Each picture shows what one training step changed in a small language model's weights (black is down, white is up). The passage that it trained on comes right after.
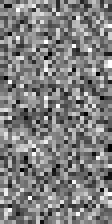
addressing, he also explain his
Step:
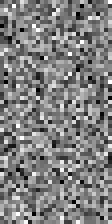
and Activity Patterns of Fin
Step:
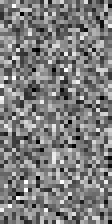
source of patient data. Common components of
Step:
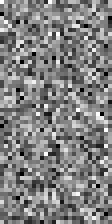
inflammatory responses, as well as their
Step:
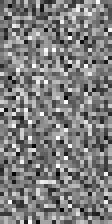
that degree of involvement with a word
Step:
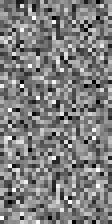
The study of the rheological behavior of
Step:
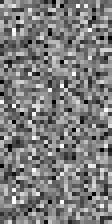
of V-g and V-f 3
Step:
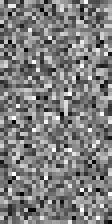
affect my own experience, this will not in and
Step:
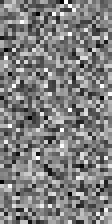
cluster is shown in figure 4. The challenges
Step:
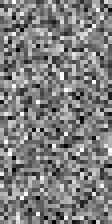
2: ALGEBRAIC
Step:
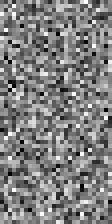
and Smt Vaishali
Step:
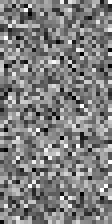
alternative to ensure their children continued their learning.
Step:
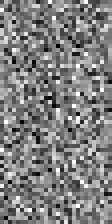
of the users felt that the
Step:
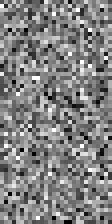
"grossly exaggerated,"
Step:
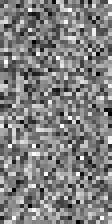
a baseline period, will remain the same in
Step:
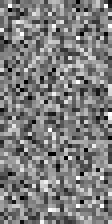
- a. Google docs -
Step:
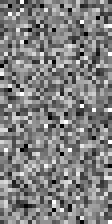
you need to have both effective oral as well
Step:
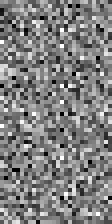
in the absence of diabetes
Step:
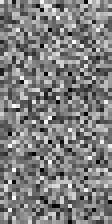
significant international agreement adopted within the
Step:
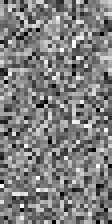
impracticable for a holistic
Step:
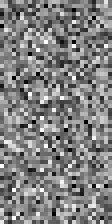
analysis of a method's output to an input
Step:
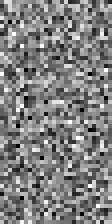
to participate. Data are analyzed and
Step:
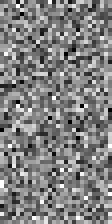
and degradation in natural resources. Large
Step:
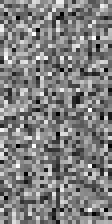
; P1 consisted of 70%
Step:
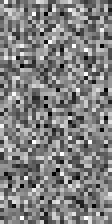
combination of 3% tranexamic acid
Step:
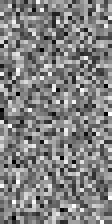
approach is limited in the sense that it only
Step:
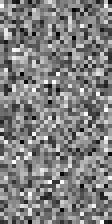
notes that cannot be reasonably captured
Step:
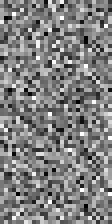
central United States, another one is
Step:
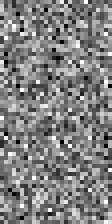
that the level of reproducibility might be
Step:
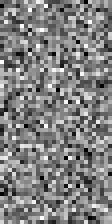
However, a significant proportion of patients experience
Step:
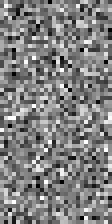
text. Following the use of these
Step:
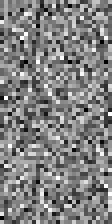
does not need the number of clusters in the
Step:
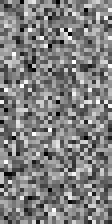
and institutional mechanism innovation of the network
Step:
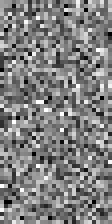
church in Romania, the
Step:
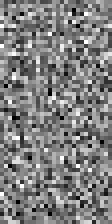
WP4, and WP8 that are
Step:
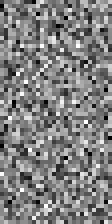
coefficients are also valid for aqueous
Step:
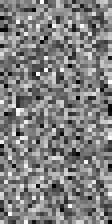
two different evaporation numerical models
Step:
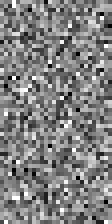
noted that (725) species were present in
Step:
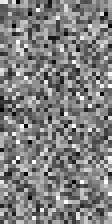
estimation algorithms called *cTime* and
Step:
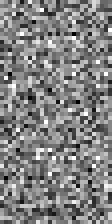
observation availability, and observer
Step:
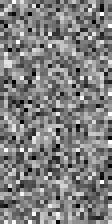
(n=17) stands out.
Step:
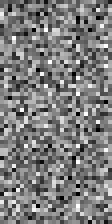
titin in mouse models of
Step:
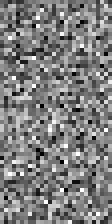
Table 1, while Tables 9 and 10 present
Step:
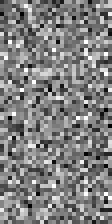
Health, Faculty of Public
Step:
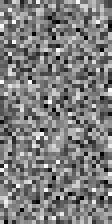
in Economics; Head of
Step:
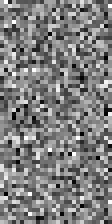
quality of water that there consume and thus
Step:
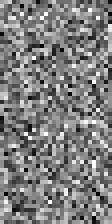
the studied site. [Cracks on
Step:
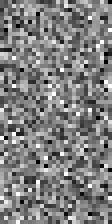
were able to supply adequate amount of
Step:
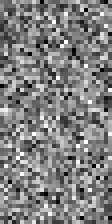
preferences, thereby reducing unwanted
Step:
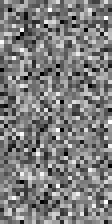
namely water. A fuel cell is an
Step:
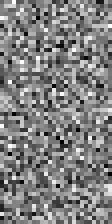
the significant alterations in biochemical
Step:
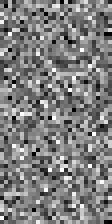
may result in adverse effects on the safety or
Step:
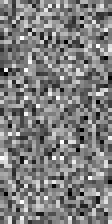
sequences in informal conversations
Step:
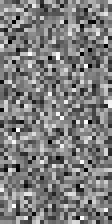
contract ERC721A is
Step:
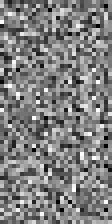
prepared to investigate the effect of bow
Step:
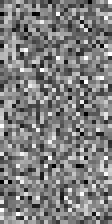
new estimator is more efficient than simple mean,
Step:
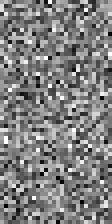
Attachment to school 7 4
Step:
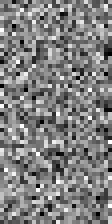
where each element is chosen with probability
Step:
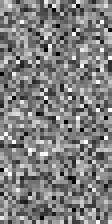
need has been identified for a new system, then
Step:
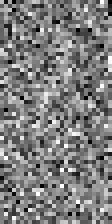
in Barangay Libertad,
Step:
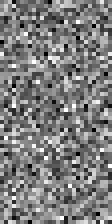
TABLE I. BUCK-
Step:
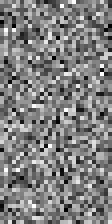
stored and/or those in which they will
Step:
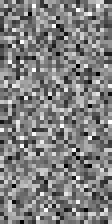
and 65%, *Chrysopa
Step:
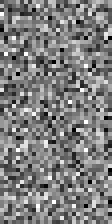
= GAB \pmod R$$ Such
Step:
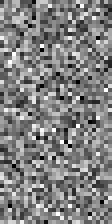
on the treatment method, the type of drugs
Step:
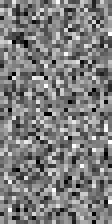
this project and article equally. All authors read
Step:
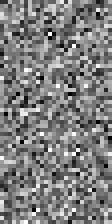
alcoholic solution after removal of the
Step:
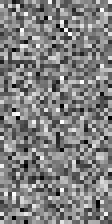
where X is the whole neutrosophic
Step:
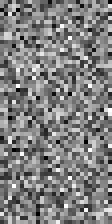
because they are novel items and tradeoffs
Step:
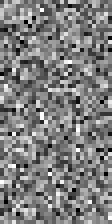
controls. A significant positive correlation was found between
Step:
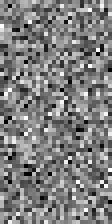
known DNA sequences (Fig 1B).
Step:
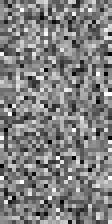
centering around economic sanctions and financial
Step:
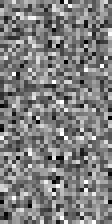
the FD-AF-TSR
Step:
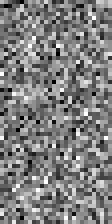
severe pain. According to literature reports by
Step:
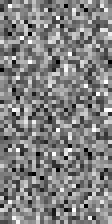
that describes how efficiently a surface emits
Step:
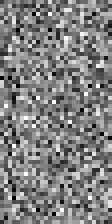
to me and us and what we consider relevant.
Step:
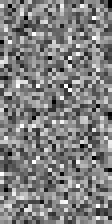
one of the main reasons why demand
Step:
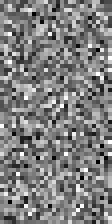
Studies, UP Open University, in
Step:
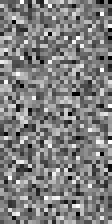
silicate coating and phosphate
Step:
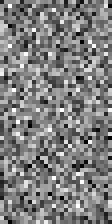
there were no changes observed in the pH,
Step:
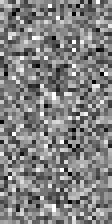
goals are affected by an attack. The impact assessment
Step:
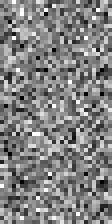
towards such vocation. 2.
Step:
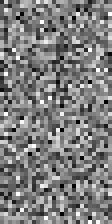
were ²⁵ Suwandi
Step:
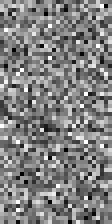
Exponent, as explained in
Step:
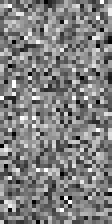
Screenshots of the mobile application
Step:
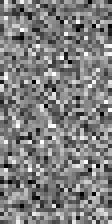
- The NGO's location -
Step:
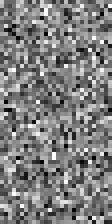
prisoner to be executed since
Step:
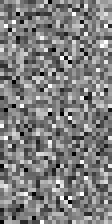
on the modernization of higher secondary school with respect
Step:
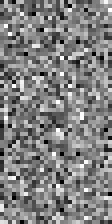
in less than 6 months its fourth
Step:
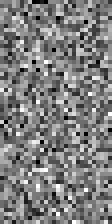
survival rate among the 38 patients on
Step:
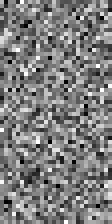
3 months. In the control comparison group,
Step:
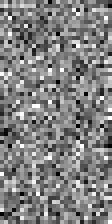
preços, (iii) a
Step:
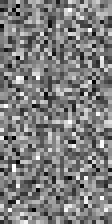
maritime and tourism industries with the
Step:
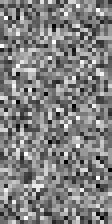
years. Key words: financial markets,
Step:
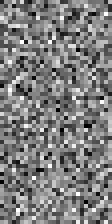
wave analysis,” *Advanced
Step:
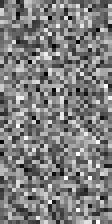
a popular approach for segmentation,
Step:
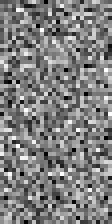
sensitivity analysis take the longest time during
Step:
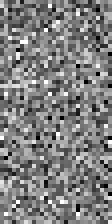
mythimna* Cocoon
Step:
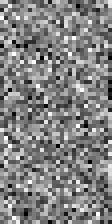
Kadam, Abhishek
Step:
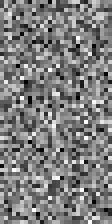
Journal, 29. URL:
